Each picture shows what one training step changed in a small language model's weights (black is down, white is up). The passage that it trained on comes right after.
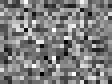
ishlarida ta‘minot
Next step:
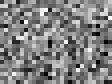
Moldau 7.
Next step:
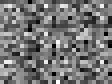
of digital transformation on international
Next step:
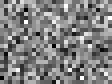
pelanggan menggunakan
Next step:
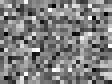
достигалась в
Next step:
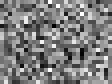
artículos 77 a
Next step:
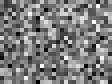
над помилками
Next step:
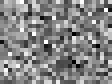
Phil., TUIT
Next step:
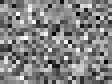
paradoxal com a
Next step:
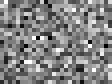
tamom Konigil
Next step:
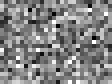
Economics Kalan,
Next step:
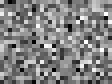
par leurs avis et
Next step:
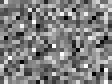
особливу вагу в
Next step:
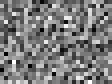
belajar berikut:
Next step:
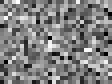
ensinar passou
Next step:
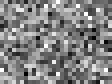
sudah bisa
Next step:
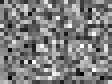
uji Cl^-
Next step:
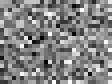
экономики*, 1,
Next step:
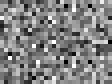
mafkurasi milliy
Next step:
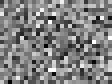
approach to the formation
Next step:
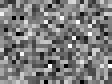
resurslarni optimal
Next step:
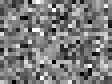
similar ocurre con una
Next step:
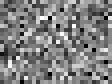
tabiatni asrash
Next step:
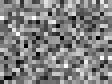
новых рабочих
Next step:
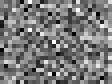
and various areas of
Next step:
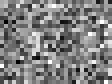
та стереотипні
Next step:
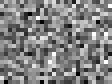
Sorunlar Ve
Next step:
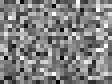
que la deposición de
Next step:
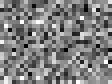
inverno, contribui
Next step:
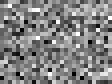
LM. Relações entre
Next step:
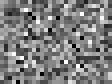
boshlaydi (Budjet
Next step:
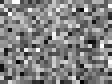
Sciences Assistant of
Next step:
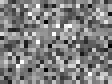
deschis negocierile
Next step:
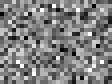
oshirish unga osondek
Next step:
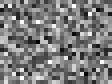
individuo adulto de
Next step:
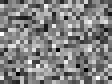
o užití
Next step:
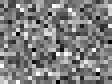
plataformas institucionales
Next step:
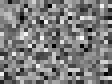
merupakan zat yang
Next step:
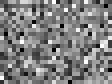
esa strategik rejalashtirish
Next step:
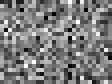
partió de los conceptos de
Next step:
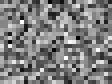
že dosud
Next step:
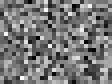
صدایی تازه و
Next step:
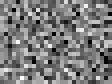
dos métodos aplicados
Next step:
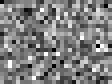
holat proyeksiyasi
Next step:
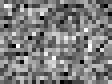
Namun konektivitas
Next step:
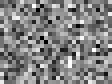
edir. Bəzi
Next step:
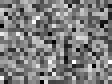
Su actividad laboral
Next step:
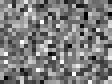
bo'lib, asosan 3
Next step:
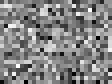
nadide eserlerin
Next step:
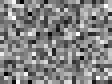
доцент, викладач
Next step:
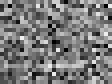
Artista brasileiro
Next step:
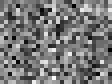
and mental health*.
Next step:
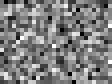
yondashuvlarni talab
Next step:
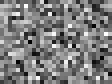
i odbierania
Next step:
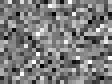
как именно эти условия
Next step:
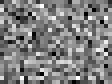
mínimo de sesenta
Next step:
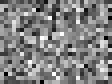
Men hali senga
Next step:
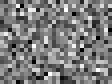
dijadikan sebagai
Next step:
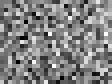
in the Lexical System
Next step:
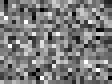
posibilita la expresión del
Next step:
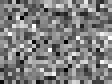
resultados obtenidos se ha
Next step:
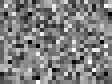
Шу муносабат
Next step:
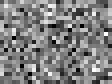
haben Sie einige
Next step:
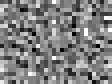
universidade e as experiências
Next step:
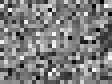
тиск включно з
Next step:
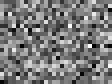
and bread wheat
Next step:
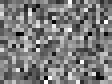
Эти произведения нам
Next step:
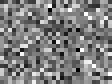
es porque existir
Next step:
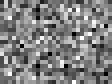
ва Мажнун”
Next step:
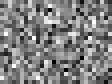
eriuvcin shakli
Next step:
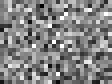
ini dilaksanakan
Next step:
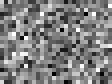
que, dichos modos
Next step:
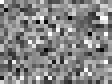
son remplacement
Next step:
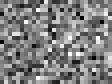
резкое, если
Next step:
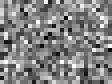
como facilitador é
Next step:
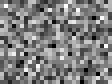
6 mesecih po
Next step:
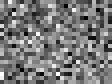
le valorifica în
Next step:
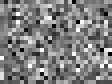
su carta al director
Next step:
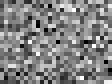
burilishlar ham
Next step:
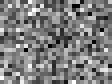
مكتب المساهم
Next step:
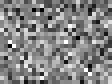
a été réalisée
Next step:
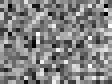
Lloyd vafotidan
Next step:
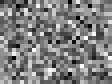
место рассказа
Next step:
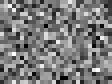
bealera, detta
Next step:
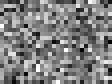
n'auront pas
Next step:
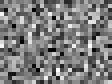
dapat memperkuat
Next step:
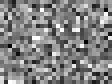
weiterhin privat
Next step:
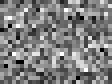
study closely examines
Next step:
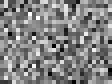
– ma'rifiy
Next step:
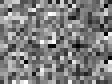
experimental groups,
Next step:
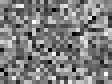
улар ўртасидаги
